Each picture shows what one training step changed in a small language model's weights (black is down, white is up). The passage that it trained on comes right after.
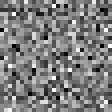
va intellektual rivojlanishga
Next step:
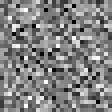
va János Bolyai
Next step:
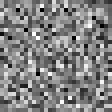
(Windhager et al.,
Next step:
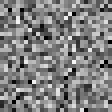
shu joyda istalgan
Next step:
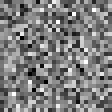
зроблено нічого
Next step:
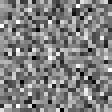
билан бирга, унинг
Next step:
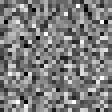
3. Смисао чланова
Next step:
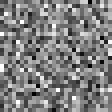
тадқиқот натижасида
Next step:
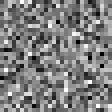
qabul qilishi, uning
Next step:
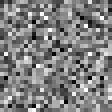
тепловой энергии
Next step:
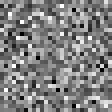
и љубитељ
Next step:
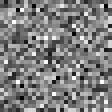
tema Cáncer bucal.
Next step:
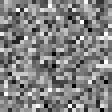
uma melhor compreensão
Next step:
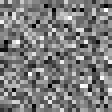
Бюджет ўрта
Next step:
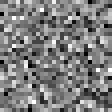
attractant for *N.
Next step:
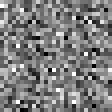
АСПЕКТЫ И
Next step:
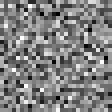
en un periódico o bien
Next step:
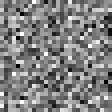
dan dapat mencapai
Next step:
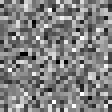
Asia”. // Media,
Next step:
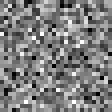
um padrão de concentração em
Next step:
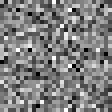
и автоматически
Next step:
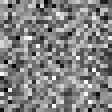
materiais tradicionais
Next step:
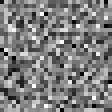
ибн Сино выходит
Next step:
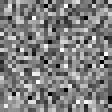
beings have presented their
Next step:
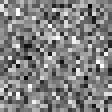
para su uso en estudios de
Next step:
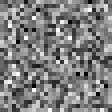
п'ять рівнів:
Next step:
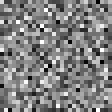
езеро на Балканите
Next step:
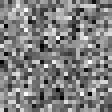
Stede, W.A.
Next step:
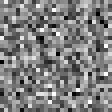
alternatieven rondom
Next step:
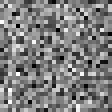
ўзгарувчан токни
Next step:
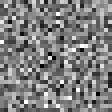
точку зору.*
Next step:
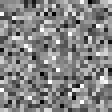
az igazoltan
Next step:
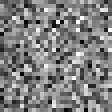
do Caribe em Ciências
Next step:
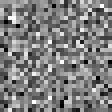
menggunakan total aset
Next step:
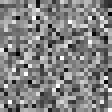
– erfassen. Hierauf
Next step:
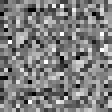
Осиё ўйинлари
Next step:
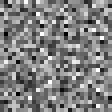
es la guía que cada
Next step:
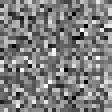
ifodasi orqali yanada
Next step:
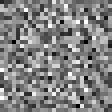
ale programelor de finanțare
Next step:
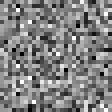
and design of continuous
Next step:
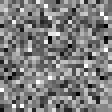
aralashma sharbati
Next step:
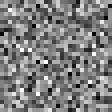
na makakabalik pa?
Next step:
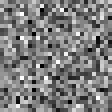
sus saberes, para contribuir
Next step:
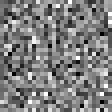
himoya etishga xizmat
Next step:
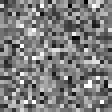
Práticas em Extensão,
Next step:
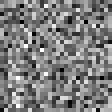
imprescindible en su actividad
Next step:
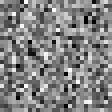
efecto aislante y
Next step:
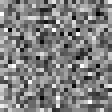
Zurita, & Damaris,
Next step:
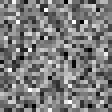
Toshkent: Fan. 5.
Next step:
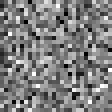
geografik joylashuvi
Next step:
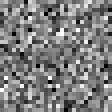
“Yo‘l sharoiti va
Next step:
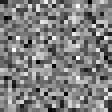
da aplicação prática dessa
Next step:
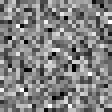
adolescents, their moral
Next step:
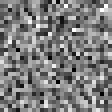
“Deep learning
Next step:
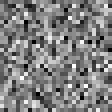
do PNI em aplicar as
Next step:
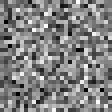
constitui como um instrumento
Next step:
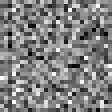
на знание и волю
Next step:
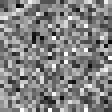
sucesivo, representando así
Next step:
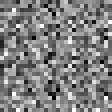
يمسك اللاعب
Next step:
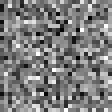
sanoat tarmoqlarining
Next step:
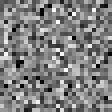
за високого рівня
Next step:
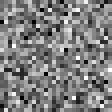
метою увиразнення
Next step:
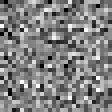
las guías didácticas
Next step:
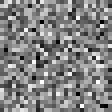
com 13 perguntas; 3)
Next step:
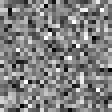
Negro, sendo possível
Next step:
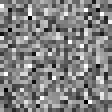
escritas a Alicia
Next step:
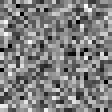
Staatsbibliothek de
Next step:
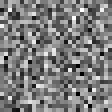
Jurnal aniq va tabiiy
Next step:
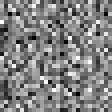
ўзгаришига доир
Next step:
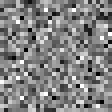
recurso; y al revés, si
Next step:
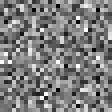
Тітова Л. О.
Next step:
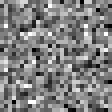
розглянути, яким
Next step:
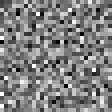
их лечебные свойства
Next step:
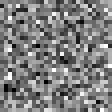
Poytaxti — Madrid
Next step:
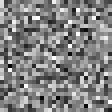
cancer: A case report.
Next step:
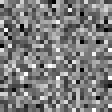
on Neural Networks
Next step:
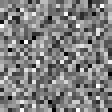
1994 ao segundo trimestre
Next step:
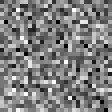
*reconhecimento*, tomado
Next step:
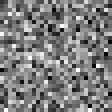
священном месте
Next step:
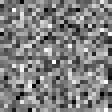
kamusal sanat olarak
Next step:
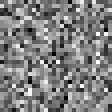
se mantenha a assistência e
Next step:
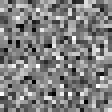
Anak dan Dewasa*.
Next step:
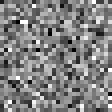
eficiența educației nu
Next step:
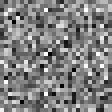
migratsiya – tashqi
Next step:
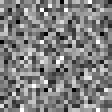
que esta contribuye tanto al
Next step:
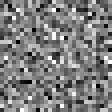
xarid qilish uchun maxsus
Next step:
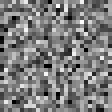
bilishadi. Ular qoniqish
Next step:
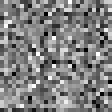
програмного комітету:
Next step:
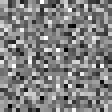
ее, изменял самого
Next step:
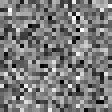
bir tomondan, yirik
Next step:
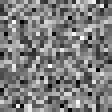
by the critical need to adapt
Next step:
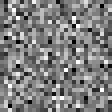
ривожига ҳам
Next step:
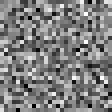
Турбина, винт,
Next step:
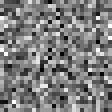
com o corredor mexicano
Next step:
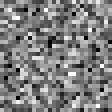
döndürme yöntemi
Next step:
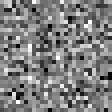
turli ko‘ngilochar
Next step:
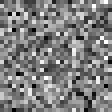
che fonda una legge
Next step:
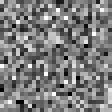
sigirlarning iflos muhit
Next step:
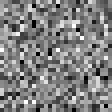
Declares Emergency*,
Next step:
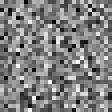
pra coletar, organizar e
